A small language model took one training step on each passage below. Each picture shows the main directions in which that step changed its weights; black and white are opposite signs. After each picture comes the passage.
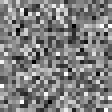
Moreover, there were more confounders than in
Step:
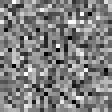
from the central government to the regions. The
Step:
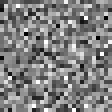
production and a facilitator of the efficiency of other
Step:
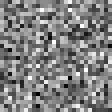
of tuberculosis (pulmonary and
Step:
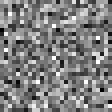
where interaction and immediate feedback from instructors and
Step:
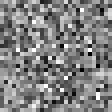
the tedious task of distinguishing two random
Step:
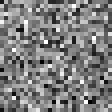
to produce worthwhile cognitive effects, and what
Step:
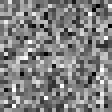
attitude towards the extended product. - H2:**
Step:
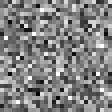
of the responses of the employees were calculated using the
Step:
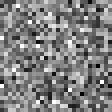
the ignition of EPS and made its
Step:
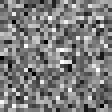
1% strain Figure 4 G'' of prepreg
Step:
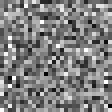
a behavior will be influenced by their beliefs about
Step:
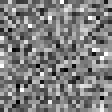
observed by atomic force microscopy
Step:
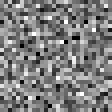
of this experimental study was to evaluate the influence of
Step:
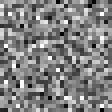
version of this paper. Each exercise was manually
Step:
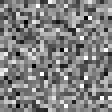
Figure 1, the digital architecture of the project is
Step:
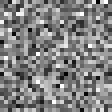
should not be performed except in the anatomy
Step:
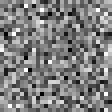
a set of theoretical and practical issues of language
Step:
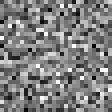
had diffuse hair loss. Post
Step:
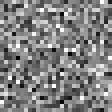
and nitrates, regardless of the rate
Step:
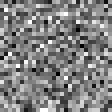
asks what those channels should be to make the
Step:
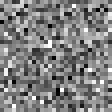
and thereby to increased VLDL production.
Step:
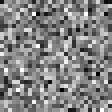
Q3: Team performance improves when music
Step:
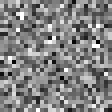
less than 0.01 (Table 5). These
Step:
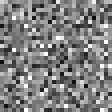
monitor the condition of each individual in the population.
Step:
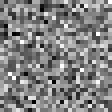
including multiple inertial measurement units (dynamic
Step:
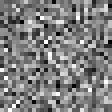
regarding health problems. Migrants seem to
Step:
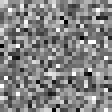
of interest: Nil Abstract Background:
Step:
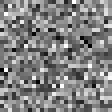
there was an increase in the proportion of patients
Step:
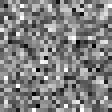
-196 C (the boiling point
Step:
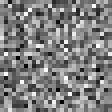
particularly important contribution of our paper because the use of
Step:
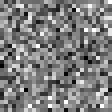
PRL, TSH, Inh,
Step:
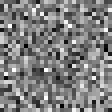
Africa. He holds BEng
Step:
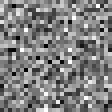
product growth rate. With respect to the reduction
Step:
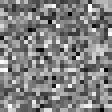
bottom sides of a silicon wafer
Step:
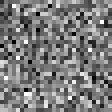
ask different questions: How to play on this digital
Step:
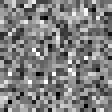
the most plentiful natural primary source of active
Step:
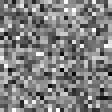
the application of nitrogen is crucial for better
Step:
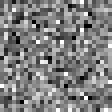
narrow energy, frequency or amplitude window is suggested
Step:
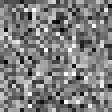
pure graphene available in literature most often
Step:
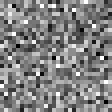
Exceptions will be made only if screening reveals previously
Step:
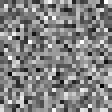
its Outcome – An Institutional
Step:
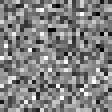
and contemporary therapeutic applications, suggesting its potential
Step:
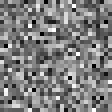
Abbreviations The following abbreviations
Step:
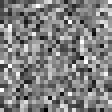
context of the Skills Development Policy 2011
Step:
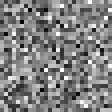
that was the center of East Bengal
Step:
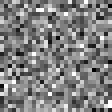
and compared. They are also plotted in the
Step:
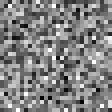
frequently they contribute to the tissue damaging effects of
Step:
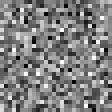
done for different spectral ranges, including the γ
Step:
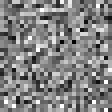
of whether he is the true author of his plays
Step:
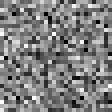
decreased from 38% to 28% of users.
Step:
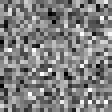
the last decades demarcate the threshold of
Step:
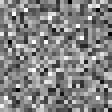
of VANET (Vehicular Ad
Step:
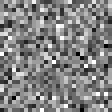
the idea that those central beliefs and desires
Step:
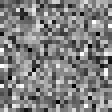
been analysed. All the blood donors from an
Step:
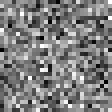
repeated several times, obtains a smooth and very
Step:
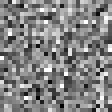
of OER. Then sort by type of
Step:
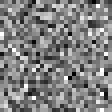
on the season. (Higher on summer and
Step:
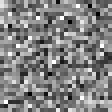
phase, faster recovery in MES model) -
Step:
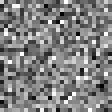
structures, drive beam production with bunch charge an
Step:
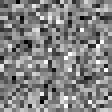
over a very wide range of collision
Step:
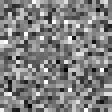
flourishing man kinds for
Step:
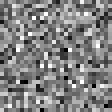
requirements of the terms of this Agreement and use
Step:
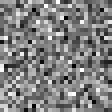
1A, B, C), taper towards
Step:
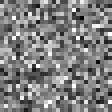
PROCEDURE Specimen Manufacture
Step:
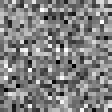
the knowledge domain(s) of the
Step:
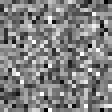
brushing twice daily and use of
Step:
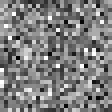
[7]. Alternatively, fibers
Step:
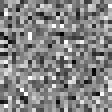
about citizen science. The poll was answered
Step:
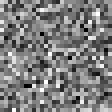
obtained." On June 6, 2003, the
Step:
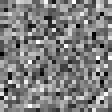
glucides, the majority of which consist of
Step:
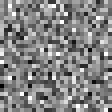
While hearing the report from each group, many
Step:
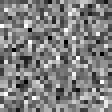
Bonferoni's test or
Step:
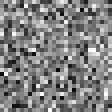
the paradigm and the patterns that shape its current
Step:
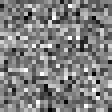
disasters which are a threat not only to the United
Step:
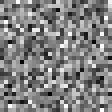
labor absorption of agricultural food crops subsector,
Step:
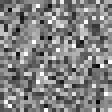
investigated using principles of material and soil mechanics.
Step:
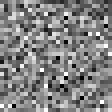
(UCL), Francisco
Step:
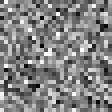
investigated as an alternative for warfarin
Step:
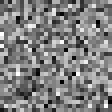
only mass m is involved: there is no
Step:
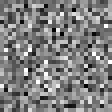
method, where absolute mean brightness error,
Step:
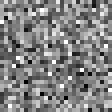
approach of ((4)) i.e.
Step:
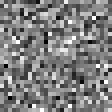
rights and give the support they need. In the
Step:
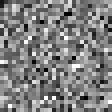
use until the appearance of the electric light
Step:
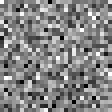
shows the obtained radiation pattern with null depth
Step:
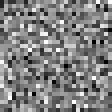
Keywords: image quality metrics; quality
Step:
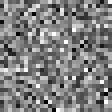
authors declare no competing interests.
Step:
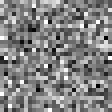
30% wheat straw (WS)
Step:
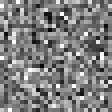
involved in the planned Belt and Road
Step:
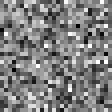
the most valuable aspect of these activities since real communication
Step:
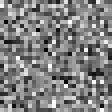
we consider the following definitions of functions. Definition
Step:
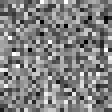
research direction a high-priority.
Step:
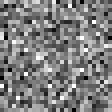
S.G.; software, N.G.;
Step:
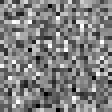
are used: among them the low order ones are
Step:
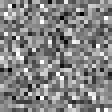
it requires to have IMU data that are
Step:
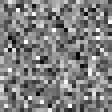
Vf of Fibre Thermal
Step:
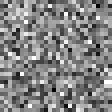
The average size of the silver nanoparticles
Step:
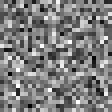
the issues surrounding the library itself need to be
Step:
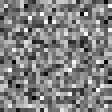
motion to infer the lost information from
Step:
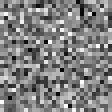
in PBL as the role of the oriental
